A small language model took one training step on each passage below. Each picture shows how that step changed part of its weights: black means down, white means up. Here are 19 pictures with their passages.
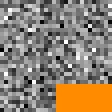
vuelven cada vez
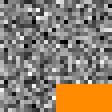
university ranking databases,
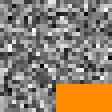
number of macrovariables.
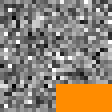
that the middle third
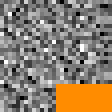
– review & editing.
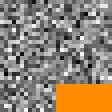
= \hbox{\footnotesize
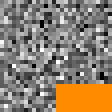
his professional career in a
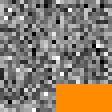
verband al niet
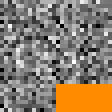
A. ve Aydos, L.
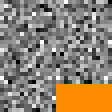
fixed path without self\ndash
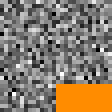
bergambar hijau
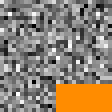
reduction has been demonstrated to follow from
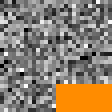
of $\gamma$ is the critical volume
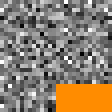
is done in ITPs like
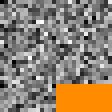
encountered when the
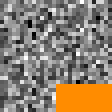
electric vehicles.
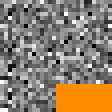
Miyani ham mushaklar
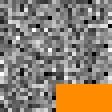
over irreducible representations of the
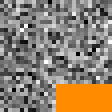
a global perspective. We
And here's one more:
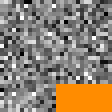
jardins são reforçadas
